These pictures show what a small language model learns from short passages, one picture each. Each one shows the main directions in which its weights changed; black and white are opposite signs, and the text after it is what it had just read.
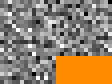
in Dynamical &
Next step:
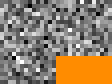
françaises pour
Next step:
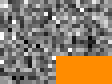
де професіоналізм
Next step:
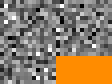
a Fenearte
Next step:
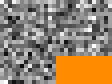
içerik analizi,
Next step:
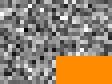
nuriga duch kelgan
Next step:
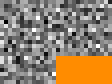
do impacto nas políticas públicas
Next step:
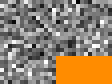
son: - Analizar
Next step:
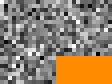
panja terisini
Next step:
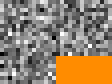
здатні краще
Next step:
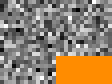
proceso formativo que incluye
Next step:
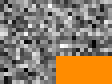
texnik vazifalar ham amalga
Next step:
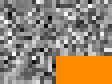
Justiça e a
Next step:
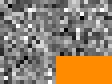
значно міняється й
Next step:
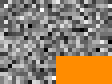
em direção Medial e
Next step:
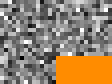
quyidagi havolalarga
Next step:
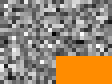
tarixiy va madaniy
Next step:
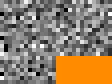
las ofrendas de
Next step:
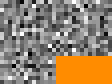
THE SOUTHERN
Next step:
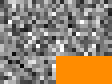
язык предлагает
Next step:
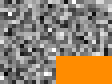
tuproqlar tashkil
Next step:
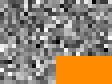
думку, є
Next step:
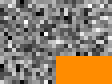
iubi poate
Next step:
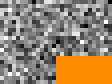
o de pagamento dos
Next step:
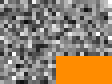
ESS standard variables
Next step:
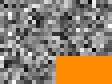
trazer vários danos
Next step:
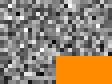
выбор операции как
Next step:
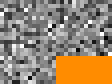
asosan bulutli
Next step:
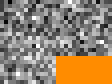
right to make
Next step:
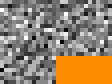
komórki) owo
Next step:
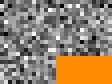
século XIX,
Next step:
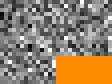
the national education system were
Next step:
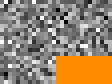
A terapia com
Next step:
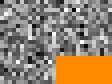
expansão planetária
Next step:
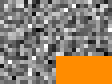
til (V-X
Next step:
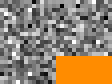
Therapy for
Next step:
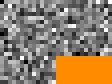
manfaatlarini ifoda
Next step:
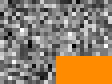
dos dados necessários ao desenvolvimento
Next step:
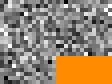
ser humano e natureza.
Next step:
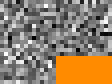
à transparência, que
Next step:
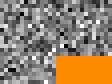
capital region, where
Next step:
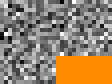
entreprise performante doit
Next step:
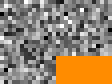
qurulish jihatdan
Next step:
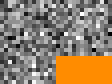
компоненти не
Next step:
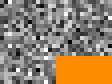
empati serta
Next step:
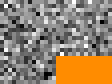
sistit), shuningdek,
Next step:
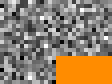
ini juga melatih
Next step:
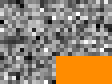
audio-gid va
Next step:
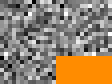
Parigi Moutong
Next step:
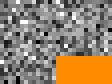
yillarida esa o'zbek
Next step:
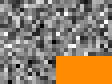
pacientes com IMC
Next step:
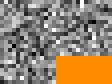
программы, ее
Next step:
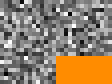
que se apresentam como
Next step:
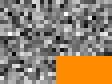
Til va adabiyot,
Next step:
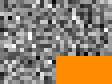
croissance sont
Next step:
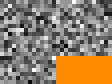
the article is to consider the
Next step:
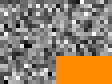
dan ortiq ma'lumot
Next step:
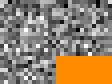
muntazam amalga
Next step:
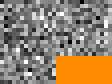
juga berasumsi bahwa
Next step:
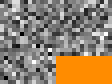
м'яза або
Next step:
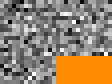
são elementos integrantes de
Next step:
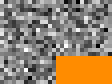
legitimado de construção do
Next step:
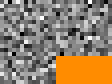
Wikipédia foi
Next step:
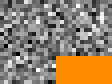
odamning qorni
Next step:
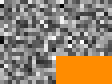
a sobrevida após o
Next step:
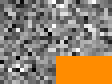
isto é, quando é
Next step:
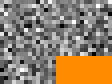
ega. Tadqiqotlar
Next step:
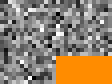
вона проходить
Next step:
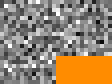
de diminuir os
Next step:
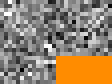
plano, tudo
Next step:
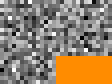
existindo uma evolução nas
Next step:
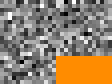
appieno le
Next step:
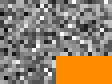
HDL dominante
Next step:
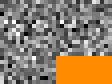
melhor ensinamento acerca
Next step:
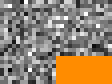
одним из основных
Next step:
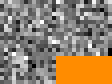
освіти вимагав не
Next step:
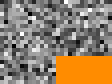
першої декади
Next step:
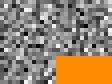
selección de los
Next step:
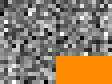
diminui o tempo
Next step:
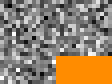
se qualificam como violência
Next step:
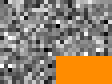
важный фактор развития
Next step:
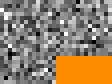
design and tools for
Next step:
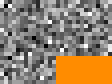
einer lexikalischen
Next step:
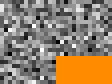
métodos asociados para
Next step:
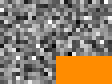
oficio del Ministerio
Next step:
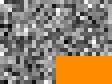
IV стадии
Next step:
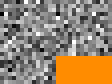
sobre lo anormal,
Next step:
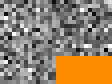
of the aesthetic
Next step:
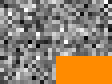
1998). Sucessivos
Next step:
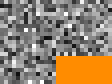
paslanmaz çelik bir
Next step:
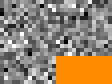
Organización Mundial de la
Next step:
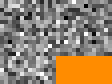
Como se observará,
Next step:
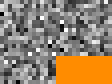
investitsion faoliyatni
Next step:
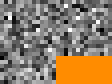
lower than the mean
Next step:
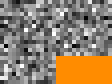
natijalarini statistik jihatdan
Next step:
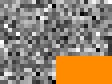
sont considérées comme des
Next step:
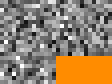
imkoniyati oshadi. Bu
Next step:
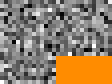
no Brasil: potencialidades
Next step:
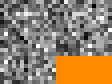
тасдиқлаш учун
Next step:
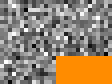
3) на использование и
